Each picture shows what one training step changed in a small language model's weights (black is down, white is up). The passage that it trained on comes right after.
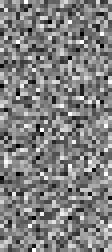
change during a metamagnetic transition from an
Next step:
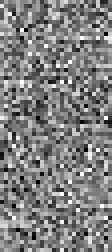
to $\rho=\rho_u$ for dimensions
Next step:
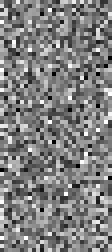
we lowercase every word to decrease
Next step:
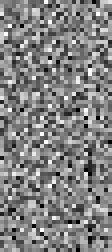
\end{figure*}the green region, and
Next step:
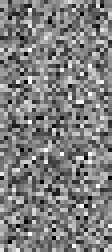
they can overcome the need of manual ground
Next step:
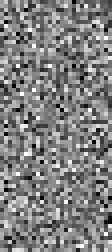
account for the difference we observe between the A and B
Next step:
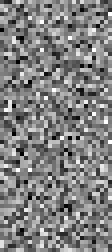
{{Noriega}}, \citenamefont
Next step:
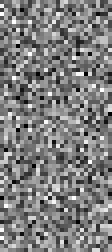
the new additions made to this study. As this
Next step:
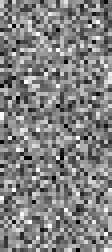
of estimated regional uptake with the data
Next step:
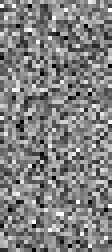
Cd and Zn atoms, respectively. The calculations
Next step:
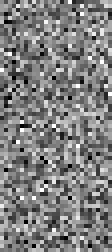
\caption{Illustration of a
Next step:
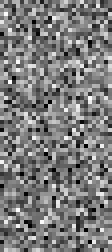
which along $x_4$, one gets
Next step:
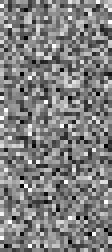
by the European Commission
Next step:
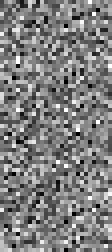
the $x^n_i(t)$ and
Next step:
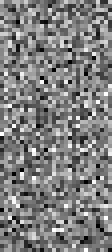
rise to $\Delta \chi^2 >
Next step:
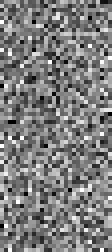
that, the substitution of the correspondence
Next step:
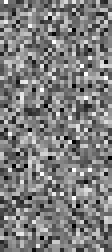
$\gamma =0^\circ$ corresponds to two of
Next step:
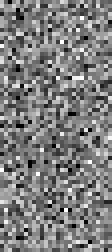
compact stars satisfying the Karmarkar and
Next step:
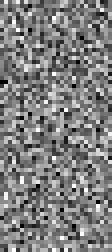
energy and eigenenergies are negligible compared
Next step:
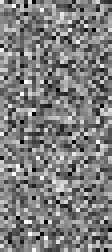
(see, in particular, Eq.s
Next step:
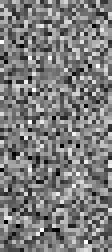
to a single class by removing all members not
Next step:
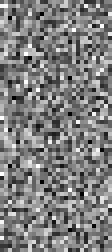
we must require that $\Rbound$ is smaller
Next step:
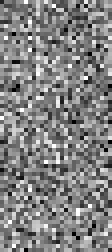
evaluate how the proposed method-based PLV
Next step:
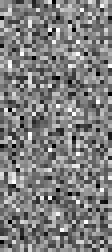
= 1.012$, which compares
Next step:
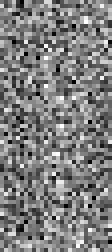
Phys. Rev. D \textbf{107},
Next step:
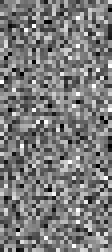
hypernuclear system for which this dominance has
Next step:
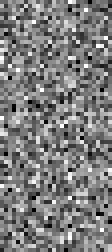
$a^{\dagger }a $ have a common set
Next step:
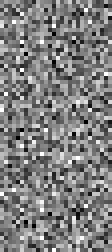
iterative prompt optimization frameworks capable of
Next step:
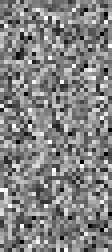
rapidly after $N$=28. As shown
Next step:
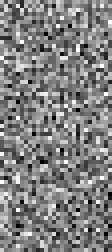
closed-form only with respect to each user.
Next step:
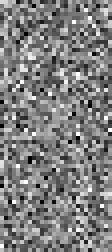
channel transmission noises and speaking characteristics
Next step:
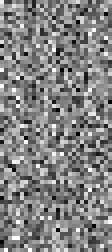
the NES, c) MBCs,
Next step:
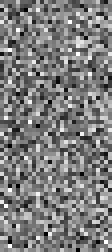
based on some theoretical concept. Such general
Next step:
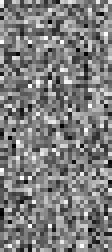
an exception for scientific research by research
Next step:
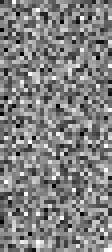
Z and W cross sections at the LHC
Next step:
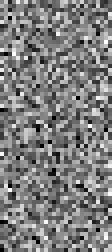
the energy divergences that are characteristic of such
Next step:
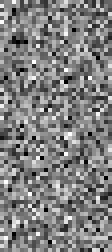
that either the wind is accelerating, the temperature is
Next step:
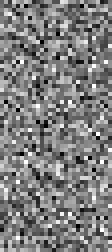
and Discussion} Our transiting
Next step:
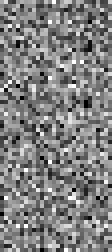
& \begin{subfigure}{1.5cm}
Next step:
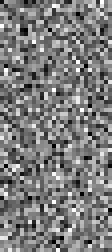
\subsection{\smit basic equations} We consider
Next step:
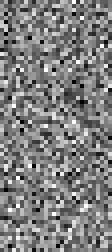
Fig. \ref{alpha-L} shows the
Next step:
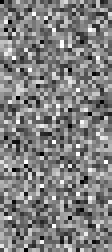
Hilbert space $\mathcal{H} =
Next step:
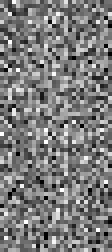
the microresonator will generate numbers of
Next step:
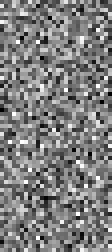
and very light nuclei are less well approximated.
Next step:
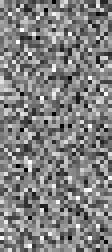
array. This indexing mechanism has been
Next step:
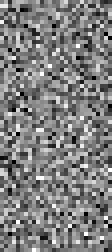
flash and the one of the neutrino hits as
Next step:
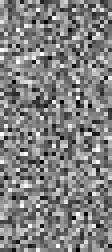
intact as long as there exists a finite spectral
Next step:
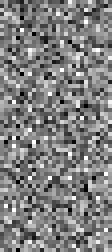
takes place. Human retinal
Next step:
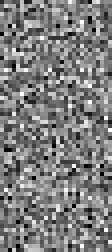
$\cal S+E+D$ evolves
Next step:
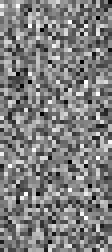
is taken to the coefficient $A$ varying with
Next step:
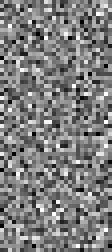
mention the target explicitly, and indicated the
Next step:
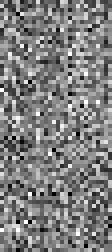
In analogy to the quantity known as
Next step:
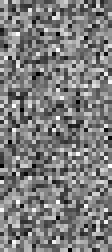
really makes the difference: in the latter formula
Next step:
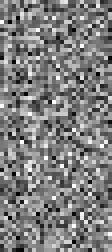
angular momentum reduce to $M$ and
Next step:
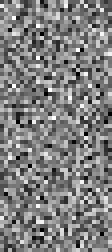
as with the complexes used to study the Hop
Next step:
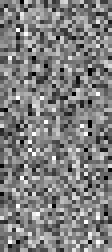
be adapted to accreted globular clusters
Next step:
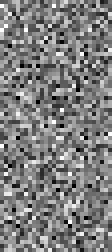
to Eq.~\eqref{eq:objective}.
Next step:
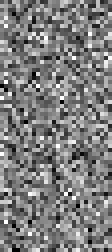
above to motion by curvature only, we
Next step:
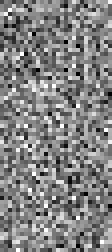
types of imperfect CNOT
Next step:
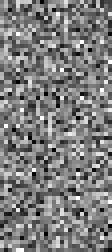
doublet. The fermionic part of the integral
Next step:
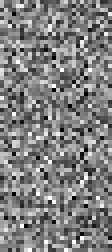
time} $t_c$ defined as the time
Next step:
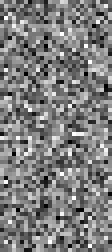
quark masses and twists. Another method
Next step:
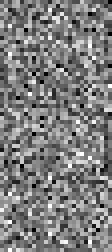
subset of formulas matching the requirements
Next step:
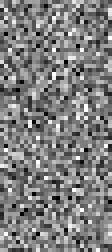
their orientation can be controlled using an applied
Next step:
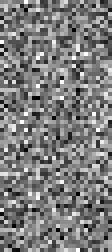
reduced by the applied rotation; however, we shall
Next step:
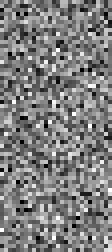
splits among server and clients,
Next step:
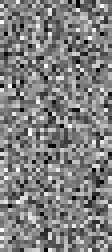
a night (which we specifically select
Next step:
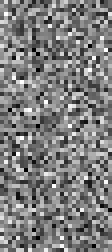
at $\mu_F=\mu_c$ leads
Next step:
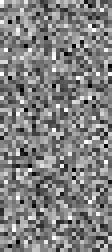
frequency $\omega_0$, and $n_i
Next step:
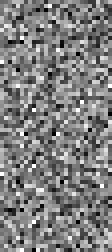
Warwick, Coventry,
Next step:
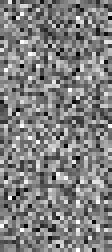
large as metallicity increases \citep[Fig.
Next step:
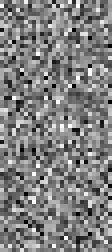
a three-dimensional grid-based method, which
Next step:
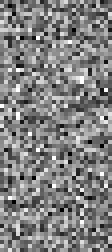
$M_{\rm bc}$ for the
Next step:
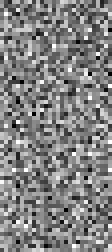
forms for a bending energy profile of a
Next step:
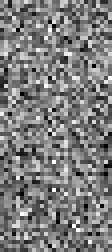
in the Bayesian inference were:
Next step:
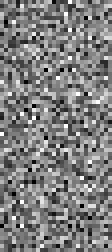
AMPT, UrQMD,
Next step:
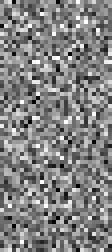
of \OII\ \Kb\ to the
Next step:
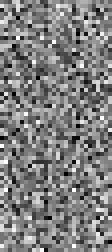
integrations, which are known not to be an
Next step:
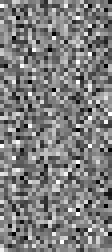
either tracing over the environment's states or to the
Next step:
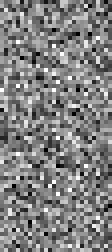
detector response while its temperature dependence was found to be
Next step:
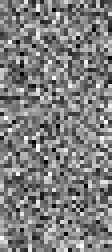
mark spectra of the corresponding instrument. The black
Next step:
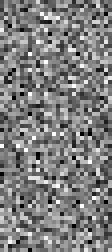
solar performance, even when BSF is used to
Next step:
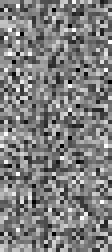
case. One explanation for the remarkable
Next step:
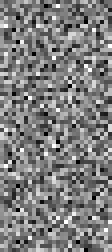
defined by a path integral, \begin{equation}
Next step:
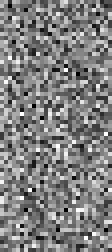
in the Standard Model (SM). In this
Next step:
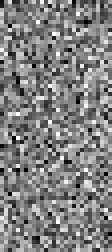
{\rm const} >0$ provided that
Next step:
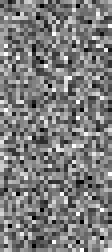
of the perturbed equation becomes \begin{equation}
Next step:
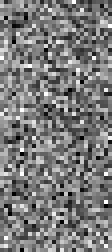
$\rho_{\text{thr}}$ at any point
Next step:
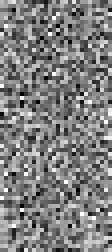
region the following expression for the Green function $
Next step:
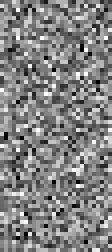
entity has to fulfill in order to be
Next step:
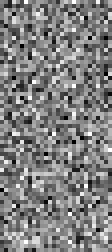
both Russian Silver Age
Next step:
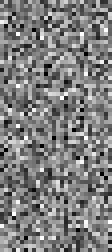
$r$. The non-vanishing components of
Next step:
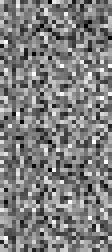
\centering \makebox[\linewidth] {\footnotesize
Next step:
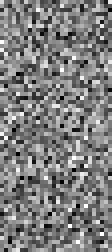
found zero (or nonzero) can confirm or
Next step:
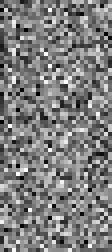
data. The case study considers one technology per
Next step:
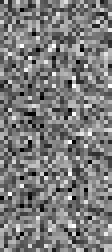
two clusters correspond to the mean values of all three
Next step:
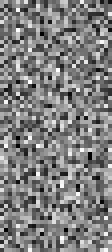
specified. A possible scenario for the origin of the
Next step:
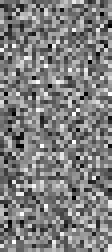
splits of WSJ, we
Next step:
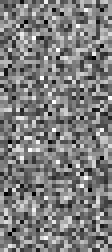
\usepackage{graphicx}% Include figure
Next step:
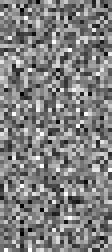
Lignier {\it et al}.,
